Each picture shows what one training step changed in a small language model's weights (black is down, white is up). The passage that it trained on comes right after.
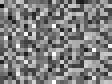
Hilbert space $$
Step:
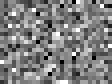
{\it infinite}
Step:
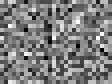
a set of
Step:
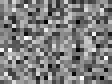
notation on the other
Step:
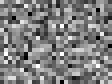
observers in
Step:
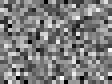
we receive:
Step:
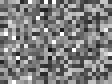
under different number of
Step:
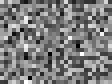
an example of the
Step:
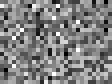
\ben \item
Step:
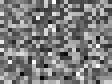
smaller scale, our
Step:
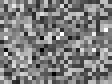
of mixes and
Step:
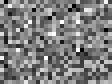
independent keys
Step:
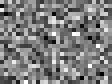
is defined for odd
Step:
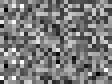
of the neutron
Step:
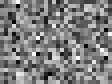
regime. If these
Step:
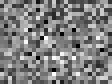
standard notation ${\bf
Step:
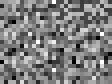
centrality dependence of
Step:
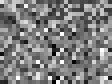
isomorphism classes of objects
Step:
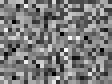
spectral sequences}
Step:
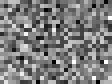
strength of
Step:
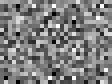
by parts.
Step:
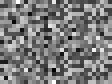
techniques and
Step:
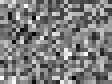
space, both in
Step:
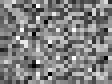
solution to the system
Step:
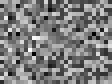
limit in the
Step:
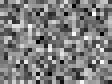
our integration methods
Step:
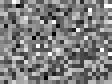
hypothesised that
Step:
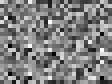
ideal treatment
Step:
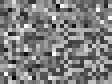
will be \[
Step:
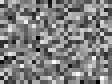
graph is represented
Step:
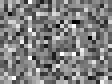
for up and down
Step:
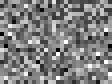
turbulent energy
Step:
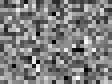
follows from the fact
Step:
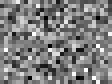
coupling methods. We
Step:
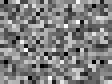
In our experiments,
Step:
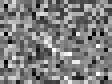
of $\Omega$
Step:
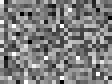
service of
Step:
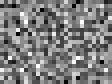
as discussed further in
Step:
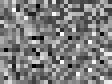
number density can be
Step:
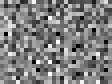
are proposed in order
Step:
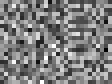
of Applied
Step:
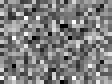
continuation, the
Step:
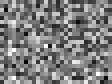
of the same
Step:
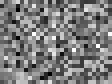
pressure. This
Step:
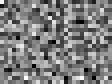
its simplicity.
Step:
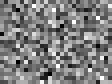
operator. This
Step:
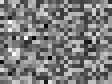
through the labels
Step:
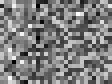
the invariant cross section
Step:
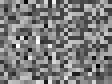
devices from a
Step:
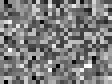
the GEDE
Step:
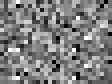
where $S$
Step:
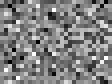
If there exists a
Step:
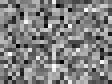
algorithms.~This can
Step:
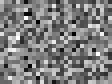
instruction to
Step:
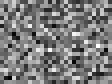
of potential applications of
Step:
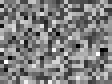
has the exact
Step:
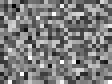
in future precision
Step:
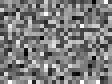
is a point mass
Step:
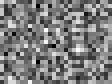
the choice of
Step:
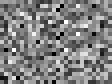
to be approximately
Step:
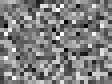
to by an element
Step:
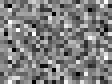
which are from
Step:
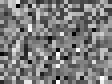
as functions of z
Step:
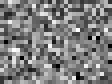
through $k$
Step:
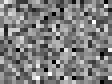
and J.
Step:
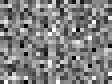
Fibers using
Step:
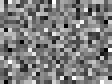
and equip
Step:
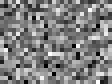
with length greater
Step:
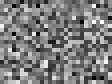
this section we
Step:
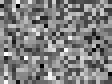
uncertainties are
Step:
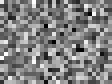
all its multiplications
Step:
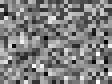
is shown in
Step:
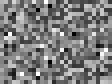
conditions once
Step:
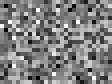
$$ \lambda:
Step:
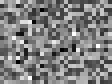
takes values in
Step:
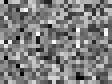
The vertical
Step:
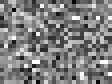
approach needs to
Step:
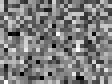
and discuss the effect
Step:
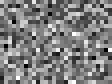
useful property of these
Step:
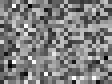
idea of
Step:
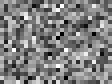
to increase the performance
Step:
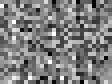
1 mA change
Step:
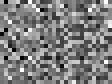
MeV and
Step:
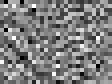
=1 and
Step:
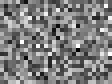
expect that the
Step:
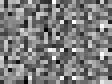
and substituting
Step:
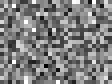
covering of
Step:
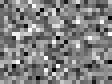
This filed is
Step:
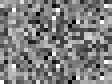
$( \underline
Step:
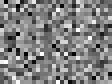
University for providing
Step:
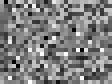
$$ Assume at
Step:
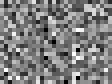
are defined as:
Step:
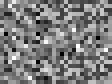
$\epsilon =
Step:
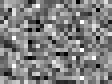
- \rho
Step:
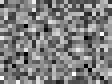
denote the path of
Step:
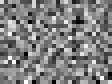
the authors state in
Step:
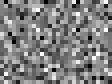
The BSS is
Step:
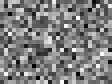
and $\Delta t
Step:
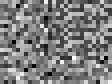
data dimensions.
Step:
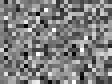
But although
